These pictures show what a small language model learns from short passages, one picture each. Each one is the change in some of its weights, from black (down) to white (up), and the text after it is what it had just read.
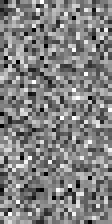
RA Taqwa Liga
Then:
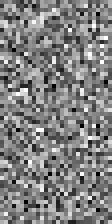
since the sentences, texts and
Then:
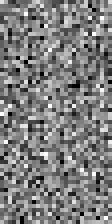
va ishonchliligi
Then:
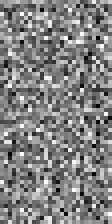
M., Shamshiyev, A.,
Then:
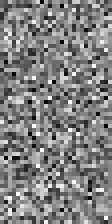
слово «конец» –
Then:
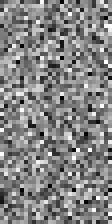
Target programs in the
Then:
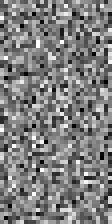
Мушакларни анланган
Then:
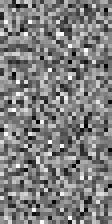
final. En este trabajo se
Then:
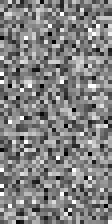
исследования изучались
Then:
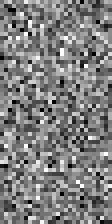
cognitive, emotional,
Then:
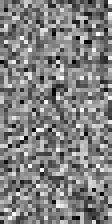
hacen grandes negocios
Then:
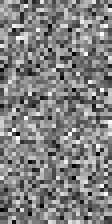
bu his o'zaro
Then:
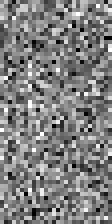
dimensões, bem como
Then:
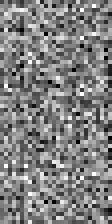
روش برای
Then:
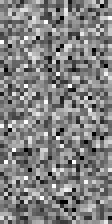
русскому языку.
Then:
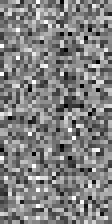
Агар мухит сокин
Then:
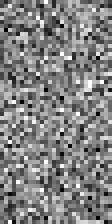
jild. Toshkent, 2000
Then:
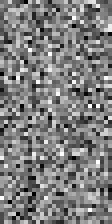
uma realidade em constante
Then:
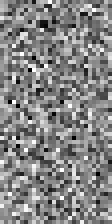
o'yinlari dasturiga erkin
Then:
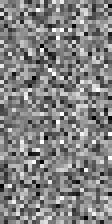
Wandel betreibt, um
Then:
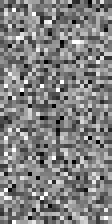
p. 38) A prática da
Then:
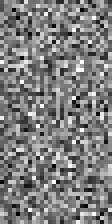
Sobrecarregando o
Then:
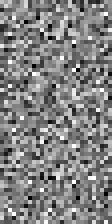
pentru îmbogățirea
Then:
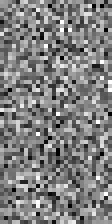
regulasi yang mengatur
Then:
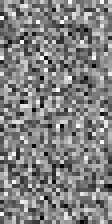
SAP Netweaver que
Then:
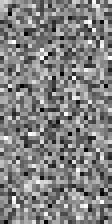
tilida gapiruvchi
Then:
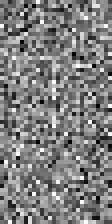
todavia, a maioria
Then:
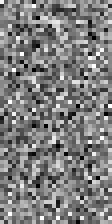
tengsizlikni bartaraf
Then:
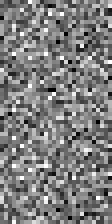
дошкільної освіти
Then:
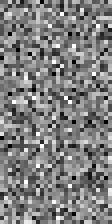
исследовательских и
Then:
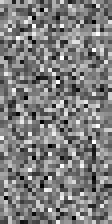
Informação e que ao mesmo
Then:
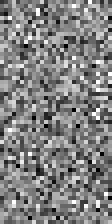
necessária a definição de
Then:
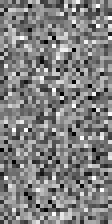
возрастные периоды,
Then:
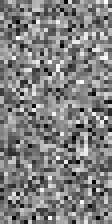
sonuçlar, müzik
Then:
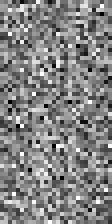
unga qarshi kurashish
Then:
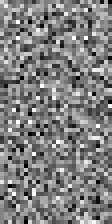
del tutto, sia al
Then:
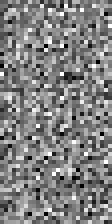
часто вони були
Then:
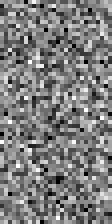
bazı baharatların
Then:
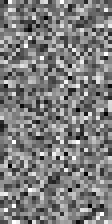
faptul că normele
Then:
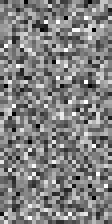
estrategias de afrontamiento
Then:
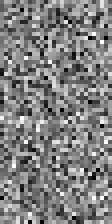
a quattro volte superiore
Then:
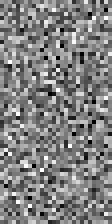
Contessina. A falta de
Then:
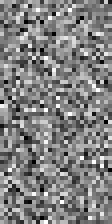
política urbana. In:
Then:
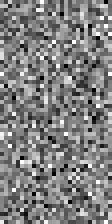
heterónomas en favor
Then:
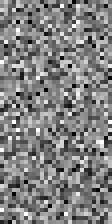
in *Proc. IEEE
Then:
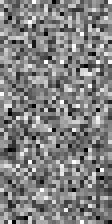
Annoevning yozishicha,
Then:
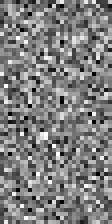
de Santo), que ouve a
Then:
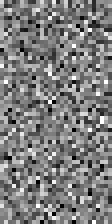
investitsion muhitni
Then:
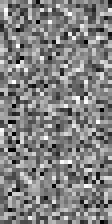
sentem que o trabalho
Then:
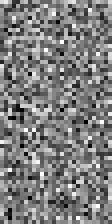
савдоси ахборот
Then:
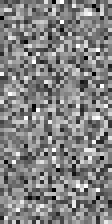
thus assumes a range of
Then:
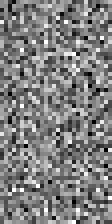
entre les deux parties.
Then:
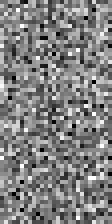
de su circulación y la
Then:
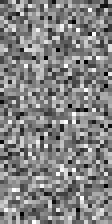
mai essere formulata
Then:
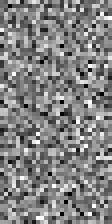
в отражении газеты
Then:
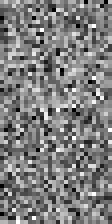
Paulo e, segundo
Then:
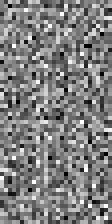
проводить работу по
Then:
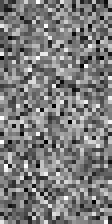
inquestionáveis, mas
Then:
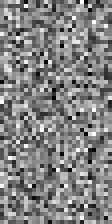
en ten laste van de
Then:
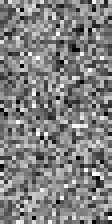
pada Dinas Komunikasi
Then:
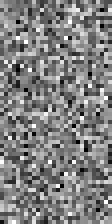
global study,
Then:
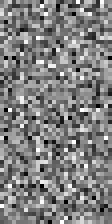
mavjud, zamonaviy
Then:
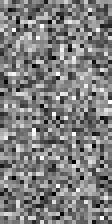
duygusal zekanın
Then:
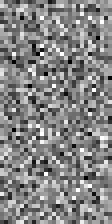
G`ishtband suv
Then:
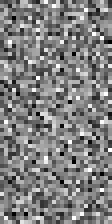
аспект: автореф.
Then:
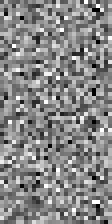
G'ulomov tomonidan
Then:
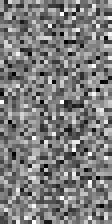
яка не може бути
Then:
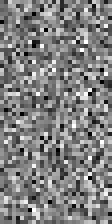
definisi dan batasan
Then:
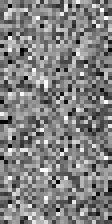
мазкур ҳудудларда
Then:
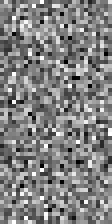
Außerordentliches an
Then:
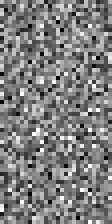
período do século
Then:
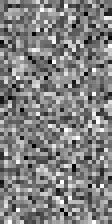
древней столицы,
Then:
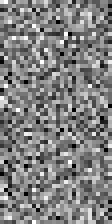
йўл тўшамасини
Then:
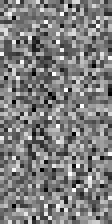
модели, полученные по
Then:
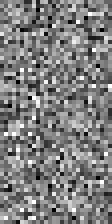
Valora si la definición
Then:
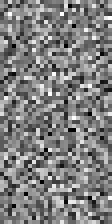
теплоты, что
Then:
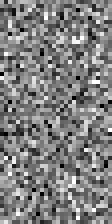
concepciones indígenas de la
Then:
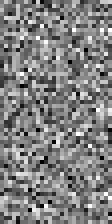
semakin mengandalkan
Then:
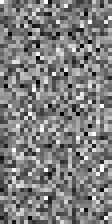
metode dengan cara memberikan
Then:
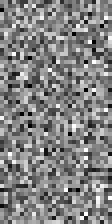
Uzaktan ve hibrit
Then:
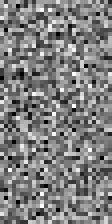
dastlabki ma’lumotlarga
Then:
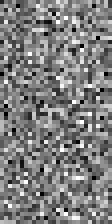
(1997), é uma metodologia de
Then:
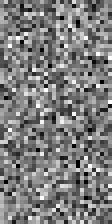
al ensayo y error
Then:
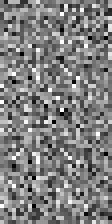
новых методов обучения и
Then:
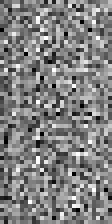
dans des organisations plus
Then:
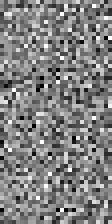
берди. Инсоннинг
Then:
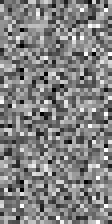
así como falencias en su
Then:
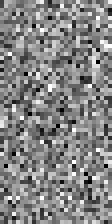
», *International Journal
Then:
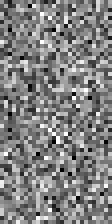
lingkungan taman
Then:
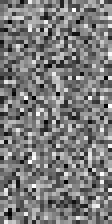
створенню доступних
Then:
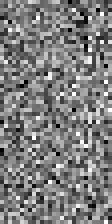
consulta médica e de
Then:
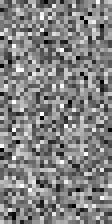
Hulud İnanan
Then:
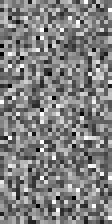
Country, S.
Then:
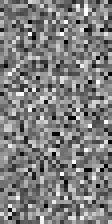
exFan dará solución a esta
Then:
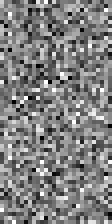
with schizophrenic
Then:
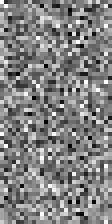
çiftlik hayvanı
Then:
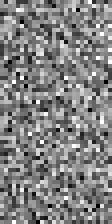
urbains et leur usage
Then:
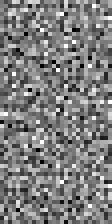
факторів (індексів
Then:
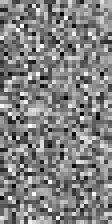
management and economy,
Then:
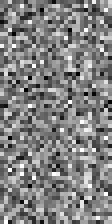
boshqalarning asarga oid
